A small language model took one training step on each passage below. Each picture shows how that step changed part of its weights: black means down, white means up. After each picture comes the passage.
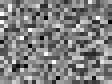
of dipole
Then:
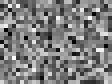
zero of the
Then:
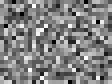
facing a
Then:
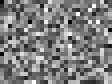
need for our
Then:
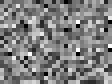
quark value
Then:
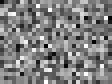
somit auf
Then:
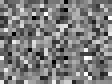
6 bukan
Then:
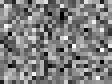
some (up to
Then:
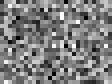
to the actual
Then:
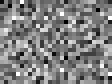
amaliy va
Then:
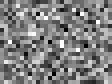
to employ
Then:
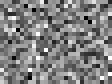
metric components
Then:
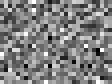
some contribution in
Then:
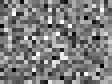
completed to a
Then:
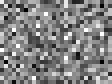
the first model
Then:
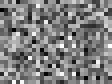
não se
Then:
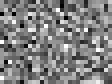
atribui à
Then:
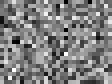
y entre
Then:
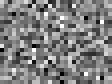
can also be
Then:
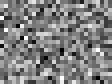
factor of
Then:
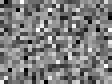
branch are
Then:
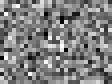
relaxation of
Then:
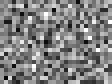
una serie di
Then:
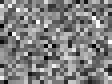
a GRB
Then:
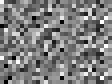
strings is between
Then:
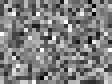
ventana que
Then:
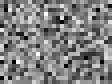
the tax
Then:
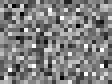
an der sich
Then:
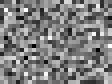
As the data is
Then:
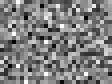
also been observed
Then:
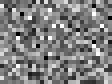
aus der
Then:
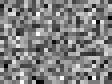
dentro del
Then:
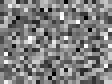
to the vertex
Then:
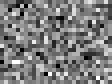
has recently
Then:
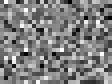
leads to
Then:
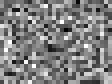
The learning
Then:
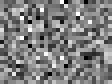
of the east
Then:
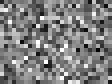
SK we find
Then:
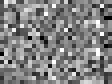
pools for
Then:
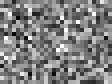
To do
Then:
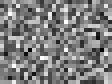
(In very
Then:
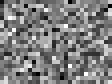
V. The
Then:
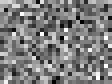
pada surat
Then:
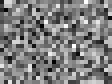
da realidade.
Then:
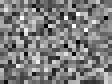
access their
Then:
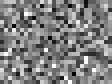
bilan ham
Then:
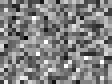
the level 0
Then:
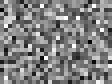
conducted with
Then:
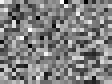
of every
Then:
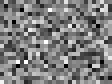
our procedure
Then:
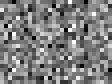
hier, mit
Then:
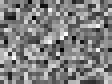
In addition
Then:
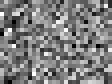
2 seconds
